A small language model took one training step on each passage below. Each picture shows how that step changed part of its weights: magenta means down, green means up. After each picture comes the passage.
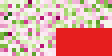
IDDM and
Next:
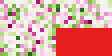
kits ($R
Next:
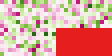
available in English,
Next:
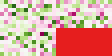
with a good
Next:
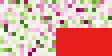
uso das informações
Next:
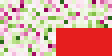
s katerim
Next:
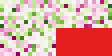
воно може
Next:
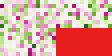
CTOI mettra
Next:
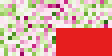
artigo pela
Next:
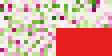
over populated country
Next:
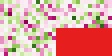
la réponse
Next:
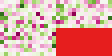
the new protectionism
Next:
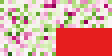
per chromosome
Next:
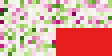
the functional requirements that
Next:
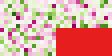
bir mali
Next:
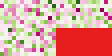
females, 13
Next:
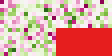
termos de
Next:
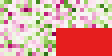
le es muy
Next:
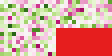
for maintaining the
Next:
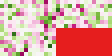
bodies of
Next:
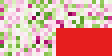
testing with Deben
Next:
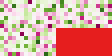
North and
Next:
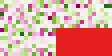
which, when applied
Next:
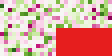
Sri Sri
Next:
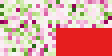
dont l'étude
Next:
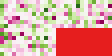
de que?”
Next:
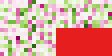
The content of each
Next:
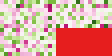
at relatively large
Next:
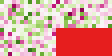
of white
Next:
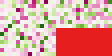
& Namin,
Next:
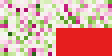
va jamiyat
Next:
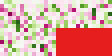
10%, achieving
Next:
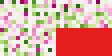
defiende la
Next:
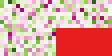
web page:
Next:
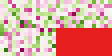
with each other and
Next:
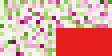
and Thorpe
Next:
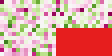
% of the respondents
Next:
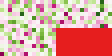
número de
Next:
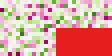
introduces a
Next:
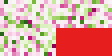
Dust events were
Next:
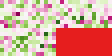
from the upper
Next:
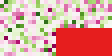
say that among all
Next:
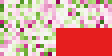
it is necessary to
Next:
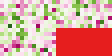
others, by having
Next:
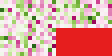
tool. The
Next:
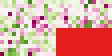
dalam pengembangan
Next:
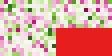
complex has been
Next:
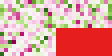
harness? -
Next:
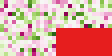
pads, which
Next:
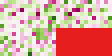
daya yang
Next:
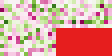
mean BLL
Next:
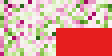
shown here has
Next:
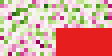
of the most active
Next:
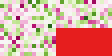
said purpose,
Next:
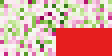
citado podem
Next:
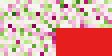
situation often makes students
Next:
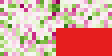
four weeks of
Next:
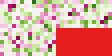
years old,
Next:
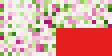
identifies the
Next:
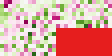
incomum –
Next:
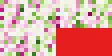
риск может
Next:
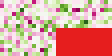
earned his
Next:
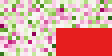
detallada de
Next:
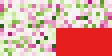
fundamentată a
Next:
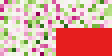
Final version
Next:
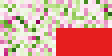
la Universidad de
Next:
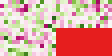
country to a
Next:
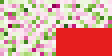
Framework of
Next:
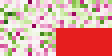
structures, occupy
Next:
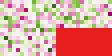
in nature. The
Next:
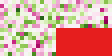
O papel da
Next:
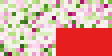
by mathematical
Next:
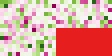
perception themes
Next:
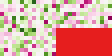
melt will occur
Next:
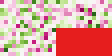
primary education creates
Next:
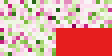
study comprised of
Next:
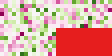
risk normalising
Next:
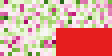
approach, we have
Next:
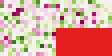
on the next generation
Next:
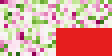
five levels of needs
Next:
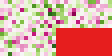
the further perspective of
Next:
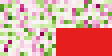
The cost of
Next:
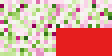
by canopy
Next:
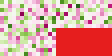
passive avoidance
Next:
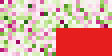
include keywords that
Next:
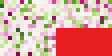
effort to analyze
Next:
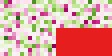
measured. The difference
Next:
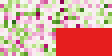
route from
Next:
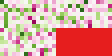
passenger traffic
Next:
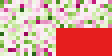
specific components or parts
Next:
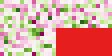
(Digital Learning
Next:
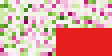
and meditation techniques
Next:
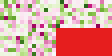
The Derivative
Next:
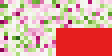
the bank's
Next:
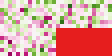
course and allow users
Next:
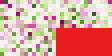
study was collected from
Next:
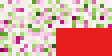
the lipase
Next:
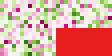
in Bade local
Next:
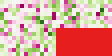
Russian) 5.
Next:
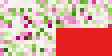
monitoring for optic
